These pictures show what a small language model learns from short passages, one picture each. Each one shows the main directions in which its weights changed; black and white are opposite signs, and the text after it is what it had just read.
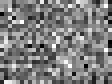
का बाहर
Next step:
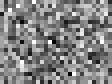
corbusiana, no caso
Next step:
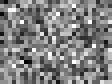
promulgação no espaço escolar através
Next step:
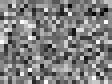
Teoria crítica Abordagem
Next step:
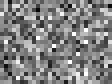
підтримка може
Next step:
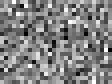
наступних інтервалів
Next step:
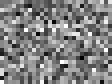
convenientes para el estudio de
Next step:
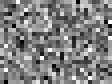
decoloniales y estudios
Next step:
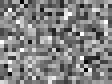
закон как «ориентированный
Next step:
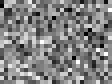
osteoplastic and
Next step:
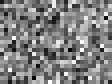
tenglikka tenglama
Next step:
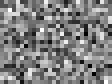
direito de ir e vir.
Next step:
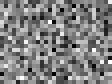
с атрофией
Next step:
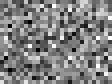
Physical activity as a
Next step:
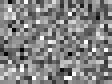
Хос Хожиб.
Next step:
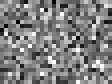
мос тушади.
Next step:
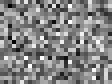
обеспечивающей простое
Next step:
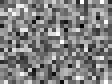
o alcance da formação
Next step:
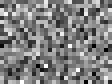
perros alzados cerca
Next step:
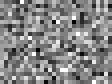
disgrafiyani qaysi
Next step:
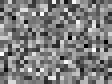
Wille gebeugt
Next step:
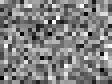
2023 Resumen El proceso investigativo
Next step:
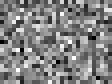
puso énfasis
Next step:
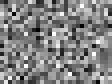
Çatışma çözümü
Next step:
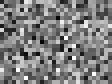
En la fazaña,
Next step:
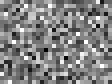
kelayotgan bo'lishi mumkin.
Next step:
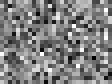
letramentos no Ensino
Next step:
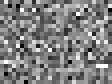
da sociedade. Feito o mesmo
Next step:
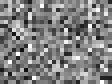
hisobga olgan holda katta
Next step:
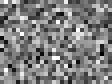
transformatorlar birqancha
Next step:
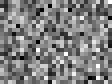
dars mashg'ulotlarini
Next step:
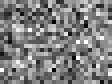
Utayev Uktam
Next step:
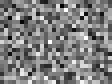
Genau dadurch wird
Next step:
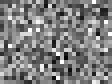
consumidoras en el mercado
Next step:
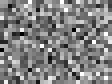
Analysis of Intelligence*.
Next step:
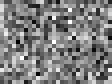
míg az oldal
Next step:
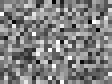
также духовных и
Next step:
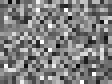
Rodriguez C,
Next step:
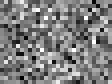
em conteúdos como
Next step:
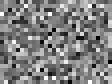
цивілізованих держав
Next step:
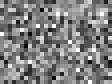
diminuir os índices
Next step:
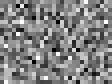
покою, болезням
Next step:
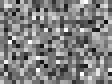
new approaches to the management of
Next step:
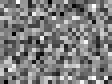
"in quota" o
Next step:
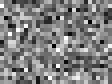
+ Wasserkosten nach
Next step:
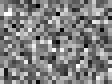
2. Uktamov,
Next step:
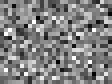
que nous élevons à
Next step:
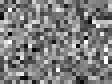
The article discusses the role
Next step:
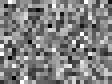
16 palabras cada una.
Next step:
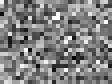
combustíveis principais dessa
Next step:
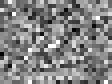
foydalanishni o'rgatish va
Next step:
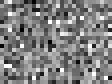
the Turkic countries.
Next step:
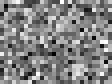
Pada sekitar abad ke
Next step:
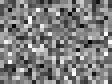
chunki «bitta
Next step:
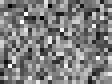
beradigan, amaliy vazifalarning samarali
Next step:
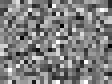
1, o'qlar
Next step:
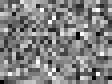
insoniy munosabatlar maktabining
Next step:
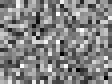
com tecnologia de IA é
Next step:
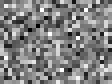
интерпретация информации,
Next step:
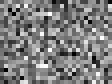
Мирзаев Ф.
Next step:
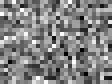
separar o tempo de trabalho
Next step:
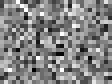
em que empreendedores tem o
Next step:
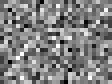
Quando dizemos que uma coisa é
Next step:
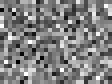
plus de champ possible nous
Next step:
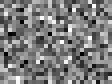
kabilar*. Shunday
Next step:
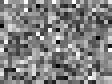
integrated axiological model that
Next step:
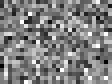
datos del tema Mensualmente
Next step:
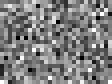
davrda insoniyat erishgan
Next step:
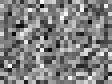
Adiposity Index
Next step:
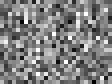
moins une fois par mois
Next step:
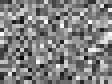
وهي صورة
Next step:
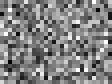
дітей з особливими
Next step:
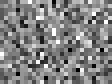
parokandaliklar natijasida
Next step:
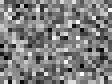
тем лучше» к
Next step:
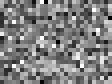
article dans Le Français dans
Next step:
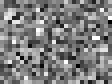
силы привели к
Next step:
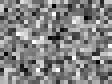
strategiyasi mintaqa davlatlari
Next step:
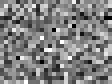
операцій в обліку
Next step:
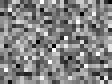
которого велись в
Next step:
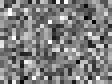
hukumat tomonidan yuqori
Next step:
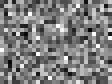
– viene contesa
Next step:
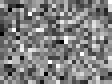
Alves, M. M.
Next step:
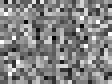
înainte de a fi
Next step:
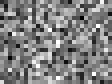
peran pemerintah sangat
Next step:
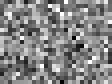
badiiy matnni tahlil
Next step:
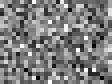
o *ex signis*),
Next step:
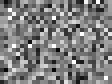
текстах меню. С
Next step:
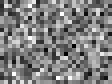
dagang sesuai
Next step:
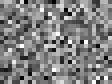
асосий мақсад
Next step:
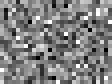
Martín, *La
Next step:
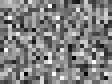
Learning (ML)
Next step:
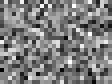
organização de rotinas, a
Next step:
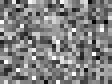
Finalmente adjuntamos la
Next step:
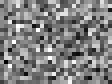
adaptação e qualidade de vida
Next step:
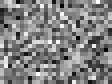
Tashkent, Uzbekistan,
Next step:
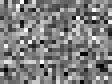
na prática. Fonte:
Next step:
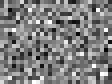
халқчил профессионал
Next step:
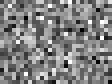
miqdordagi subsidiyalar
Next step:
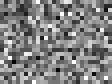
legal a los Turistas,
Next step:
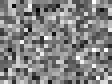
Sociol. Rev.*, vol.
